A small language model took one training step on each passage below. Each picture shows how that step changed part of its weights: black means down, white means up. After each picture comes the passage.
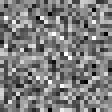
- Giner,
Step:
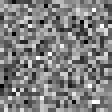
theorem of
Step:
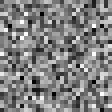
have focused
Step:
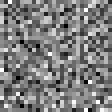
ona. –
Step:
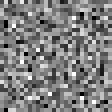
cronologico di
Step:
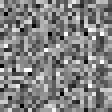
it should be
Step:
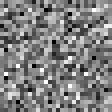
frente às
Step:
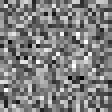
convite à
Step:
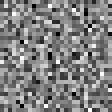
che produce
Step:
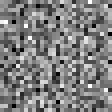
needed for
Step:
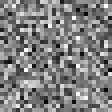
incorporating more
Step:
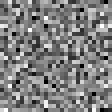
DNN in
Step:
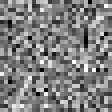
other resource use
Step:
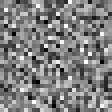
becomes significant
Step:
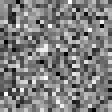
The patching
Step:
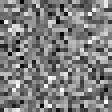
nodes in
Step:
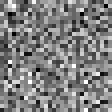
To date,
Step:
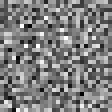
Stiluri de
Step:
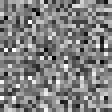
Носова К.
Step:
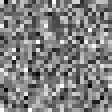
et des usagers
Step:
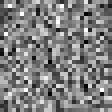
to the square
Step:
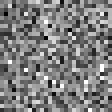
As a result of
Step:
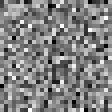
descrito como
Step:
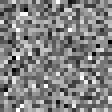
third term
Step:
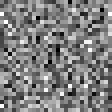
to patients with
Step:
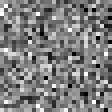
compostos ou
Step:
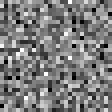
1. Anna
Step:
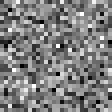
based on a 3
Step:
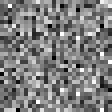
at the leading order
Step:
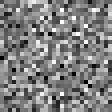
second), - number of
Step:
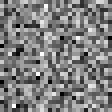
но и с
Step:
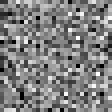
statement of the
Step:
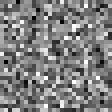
é a partir das
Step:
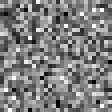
the conditions defined
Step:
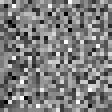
of Optical
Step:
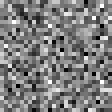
visa, no
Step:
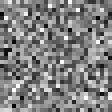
in greater
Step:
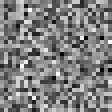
they could start
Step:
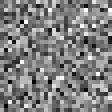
graph, and each
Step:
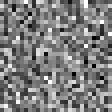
experience of
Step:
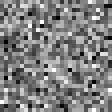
the electrons
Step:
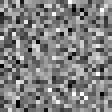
summary is
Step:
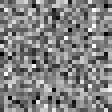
dynamics can be
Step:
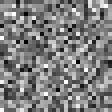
comunicação entre
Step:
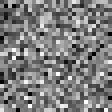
The decay rate is
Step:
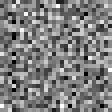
decorated for
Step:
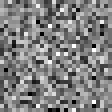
it matches
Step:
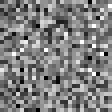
of the chiral
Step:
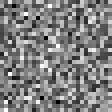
center of each
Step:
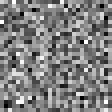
analytical relation
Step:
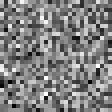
objetivo central
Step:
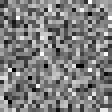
temperature dependence of the
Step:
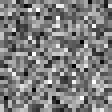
excede 2
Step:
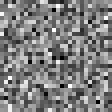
qator roliklar
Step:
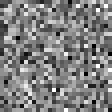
even components
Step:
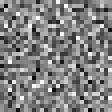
in a different way
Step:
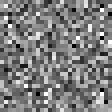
a severe
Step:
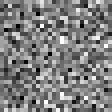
We obtain, in
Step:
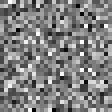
circles and
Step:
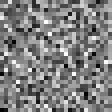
by the asymmetry
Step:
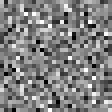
loop calculations.
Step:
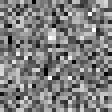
nos processos de
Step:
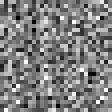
über den
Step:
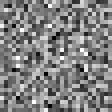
va ularning
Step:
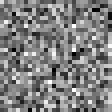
mentioned in the
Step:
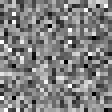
à moins de 5
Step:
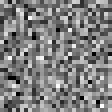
subspace. This
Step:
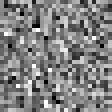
also the case in the
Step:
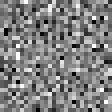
reason why
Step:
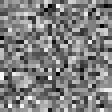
now turn to
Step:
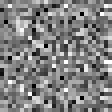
which gives us a
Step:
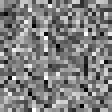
this research
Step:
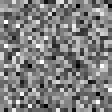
que muestran
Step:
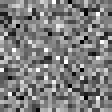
are inspired
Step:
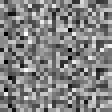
coupling point.
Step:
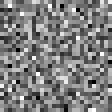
in the DOS
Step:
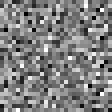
e registrar
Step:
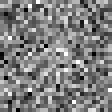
the second moment
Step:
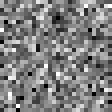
these points are
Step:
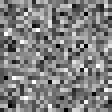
considering the form function
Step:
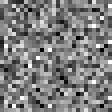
the answer
